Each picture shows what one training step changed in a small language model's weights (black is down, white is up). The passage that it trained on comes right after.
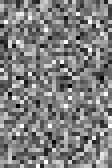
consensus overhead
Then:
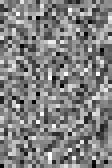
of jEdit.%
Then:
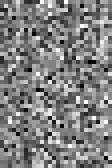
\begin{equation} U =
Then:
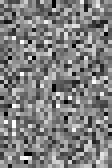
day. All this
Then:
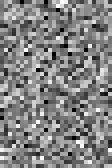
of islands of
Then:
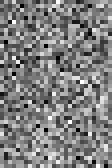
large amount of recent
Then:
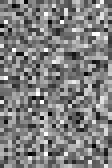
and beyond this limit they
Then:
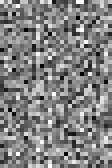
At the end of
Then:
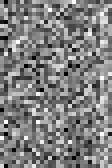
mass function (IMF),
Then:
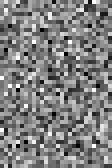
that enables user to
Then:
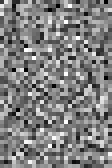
we could write
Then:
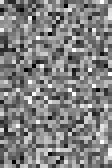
using the equations given in
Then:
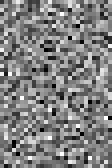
are still approximate
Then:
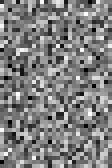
increases by 54\%
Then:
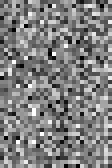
poor performances,
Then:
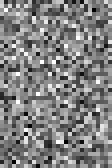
zones for RK4
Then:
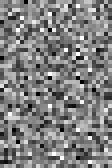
shuffle them
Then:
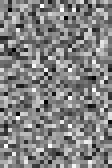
different years in the
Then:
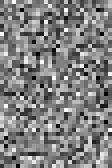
algebras valued
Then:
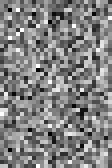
of the true distribution in
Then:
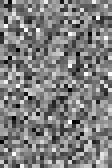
de la Facultad de
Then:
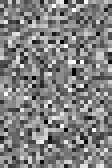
every component in
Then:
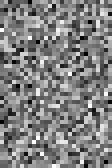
most important disciple and
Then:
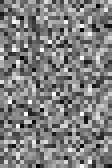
procedure.\\ 6.
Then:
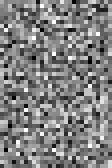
(2014) considered both
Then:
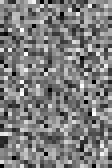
registro vacinal
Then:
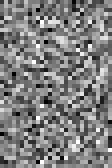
charge and its recoil
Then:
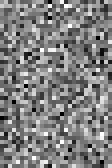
grenzen van
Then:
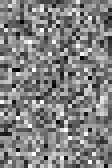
is the purpose of
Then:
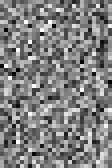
asos bo`ladi:
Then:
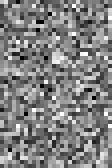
pandemic infection
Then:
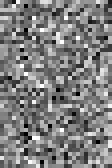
curve is similar to a
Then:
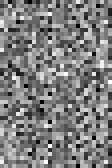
das respostas. **10
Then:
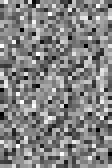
data for analyzing the
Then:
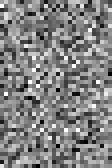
levels of knowledge
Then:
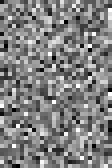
the standard of public
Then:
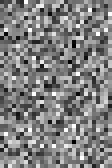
Musées, les
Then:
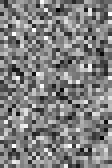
RISTER, C.
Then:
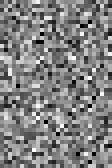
in the conceptual
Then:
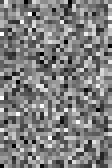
this strategy? What
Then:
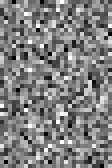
undergo ethical
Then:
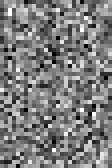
this exactly solvable
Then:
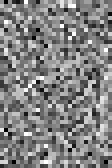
solution with the plus sign
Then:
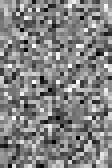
Stibbert version
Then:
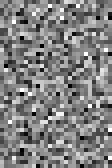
\rangle \sim 28 $
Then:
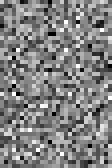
school students.
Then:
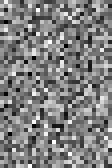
variability in GHz
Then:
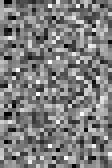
va umumlashtirishga
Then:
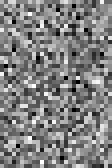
Ghana, different
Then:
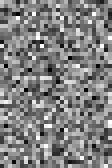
and the brane is
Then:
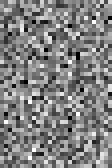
instantly filled
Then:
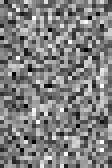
experimentally observed temperature
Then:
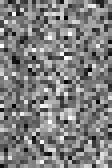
those where weight plays
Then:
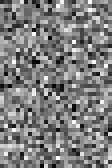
regression method gives
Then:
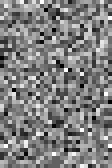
the radial surface
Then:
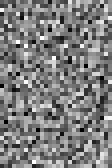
Anton Andreevich
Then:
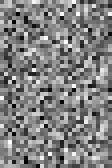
района и
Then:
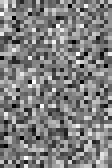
van appreciatie
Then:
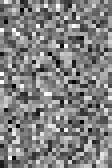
because if something
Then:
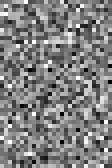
em frente, em
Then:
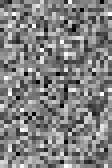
nunca ouviu
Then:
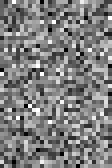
and covariance matrix
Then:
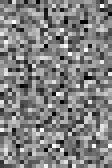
issues that reveal
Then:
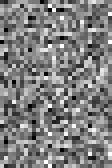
что также
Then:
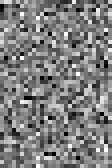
dello stesso
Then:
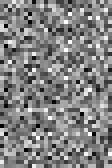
overpasses among different
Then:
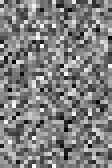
and $p_1$ values
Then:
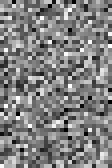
$R$ is the radius
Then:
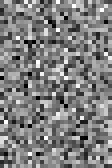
to the distribution table and
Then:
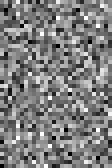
takes into account other
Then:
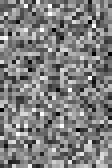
HEV's electric
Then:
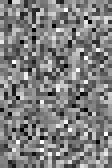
or partial disruption
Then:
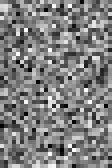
Total 1. With
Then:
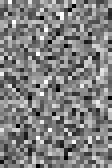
temperature $T_{\rm W}$
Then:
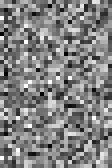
by the data of the various
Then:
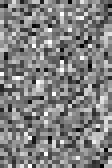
Abakari, G.,
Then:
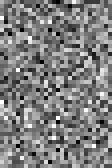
term that involves the
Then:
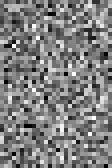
resolution scale during the
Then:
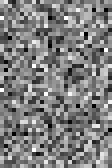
in Bangalore?
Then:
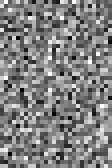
source (blue
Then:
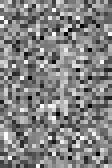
retail banking
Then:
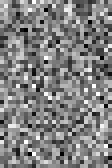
central galaxies,
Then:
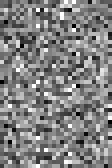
integration of the activities,
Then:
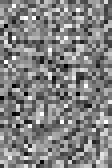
kasb etdi.
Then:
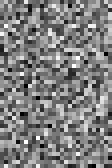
to retrieve the data
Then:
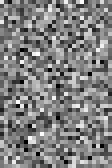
simulations compared to
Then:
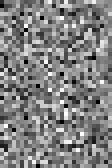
этиш учун
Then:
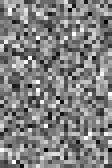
solvents and can be
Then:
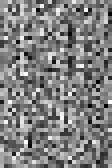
Det publiceras
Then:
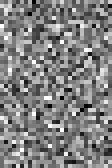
resonators, the second
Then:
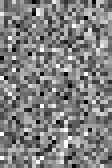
is 79% van de
